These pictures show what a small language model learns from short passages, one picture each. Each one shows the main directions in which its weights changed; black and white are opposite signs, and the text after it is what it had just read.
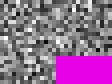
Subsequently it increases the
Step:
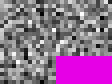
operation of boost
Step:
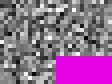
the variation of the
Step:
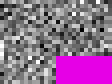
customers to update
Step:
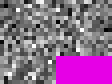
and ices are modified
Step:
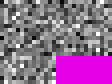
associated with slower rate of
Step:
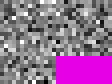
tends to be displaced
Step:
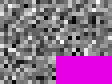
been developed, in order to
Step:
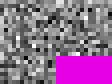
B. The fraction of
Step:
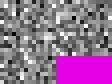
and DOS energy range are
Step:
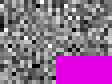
100-year history,
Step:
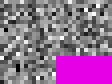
accurate excitation energies with
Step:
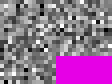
of surface tension with applied
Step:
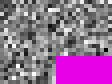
possible to make several reasonable
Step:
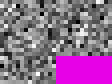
(b) of the same
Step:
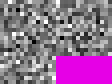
Therefore, the only parts
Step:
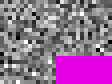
with less-defined treatment
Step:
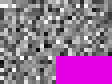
standards and tools to check
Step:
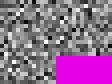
random sampling to ensure representation
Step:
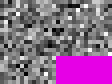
time hypersurfaces. For
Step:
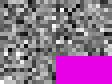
unbalanced synthetic
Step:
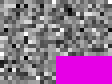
of numerical data to identify patterns
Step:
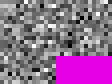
of the star's point
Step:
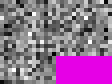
modos para superar
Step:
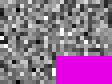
1. Introduction In heat
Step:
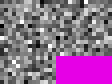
(of the same spin)
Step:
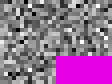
Natural frequency III
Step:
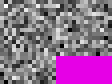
field in the comoving
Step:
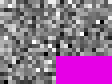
are often based on studies conducted
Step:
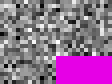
of the pulsars in
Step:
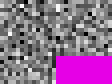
Phagestat system characteristics
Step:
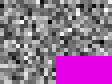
digging of
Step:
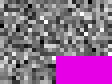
prefers a request to
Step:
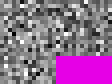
quantity of sales
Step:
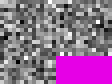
are important indicators of changes in
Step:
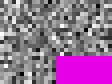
of Health Platform:
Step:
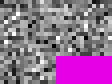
not only output but the
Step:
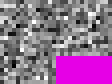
local correlators are determined by
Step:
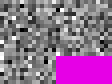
derivative spectroscopic
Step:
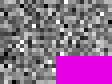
trail users. This can
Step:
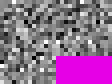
complete theoretical picture where
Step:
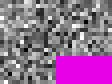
engineering mathematics
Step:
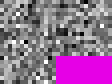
displaced vertex topology
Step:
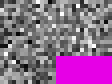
The worldwide prevalence
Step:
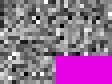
chosen. They can be:
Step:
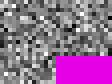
to 84. continuously
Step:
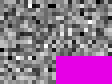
a region confined between
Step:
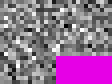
calcium phosphate
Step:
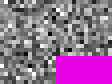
forever. ⁵
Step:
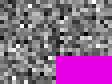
& FREY,
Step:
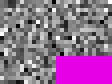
estimate its effect. The authors
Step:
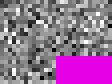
However, in addition to the
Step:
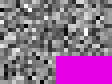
exchange process proceeds
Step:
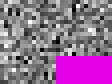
This approach emphasizes how
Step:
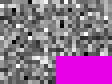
Wegner generator
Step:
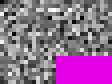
second similar lesion
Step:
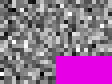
firm and the corresponding
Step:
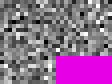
as molecules pass through region
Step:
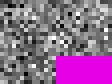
will not analyze other aspects
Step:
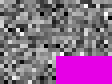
acquisition in
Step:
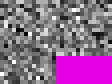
surface which causes a
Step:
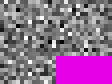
M. Anderson
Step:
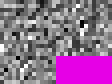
significant computational resources and requires
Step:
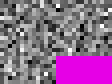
forms and types are very
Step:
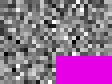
from the literature and evidence on
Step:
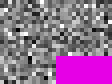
(shown in figure
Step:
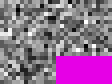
the IFO detection
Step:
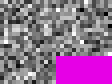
$\rho_c$ growth
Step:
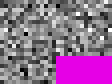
evaluating student learning.
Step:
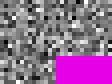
total volume of imports between
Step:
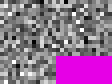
available to assemble
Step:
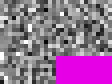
radial direction. Using this
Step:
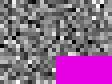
fell in the category
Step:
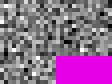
as denial of service when
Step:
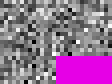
realised due to additional thermal
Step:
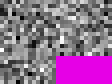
that $E_c
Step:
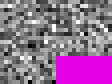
does not represent a significant impact
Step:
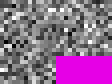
not relevant to the present work
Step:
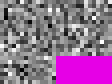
sorts could intersect
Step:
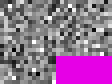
Here, the outer
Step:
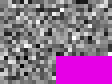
many heavy electron
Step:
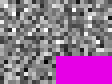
and temperature structure $T
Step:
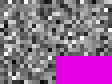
instance, the slope in
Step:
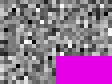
Architect Paul
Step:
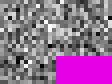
with a two-dimensional
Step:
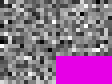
size that is required for the
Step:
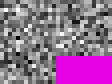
is why the test had
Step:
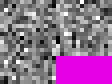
to flatten out at
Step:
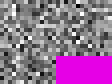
the reference of the active and
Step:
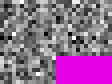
force sensor directly on the
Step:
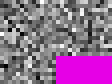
pump power, and
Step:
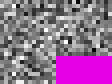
the rest of the components to
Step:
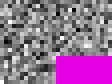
Solve $L w
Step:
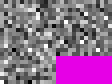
reproductive number which is
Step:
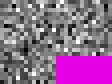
on the sample at room
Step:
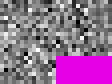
relative astrometric
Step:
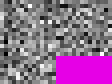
Farid El
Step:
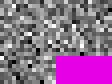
forced to go through the
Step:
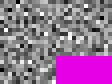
Flood constitutes
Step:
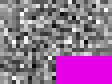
health risks, and
